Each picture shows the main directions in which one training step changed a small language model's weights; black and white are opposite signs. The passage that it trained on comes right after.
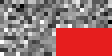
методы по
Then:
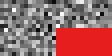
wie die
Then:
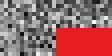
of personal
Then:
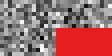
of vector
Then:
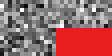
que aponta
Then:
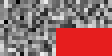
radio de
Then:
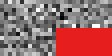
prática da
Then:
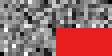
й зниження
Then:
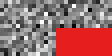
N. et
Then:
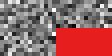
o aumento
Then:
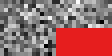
va turizmni
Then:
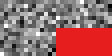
física para
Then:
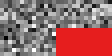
acceso a
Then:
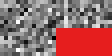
exposure is
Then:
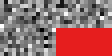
tan eficaz
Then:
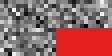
до якогось
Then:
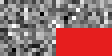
uchta asosiy
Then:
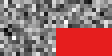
of this
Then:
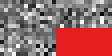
va faoliyat
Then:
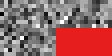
Pero, sobre
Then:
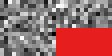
a tradição
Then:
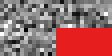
mantener los
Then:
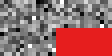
of an action
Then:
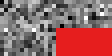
– harakat
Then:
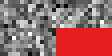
grupo de
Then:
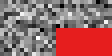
los temas
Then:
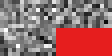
de distorção
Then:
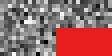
présence de
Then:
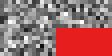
la lutte
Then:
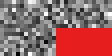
Acesso em
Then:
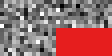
kuch bilan
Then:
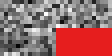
за інших
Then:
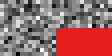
incidir y
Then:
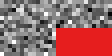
/ всё
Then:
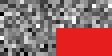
auch für das
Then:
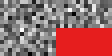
organizações em
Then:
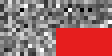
que modo o
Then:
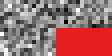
el voltaje
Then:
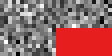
para saber
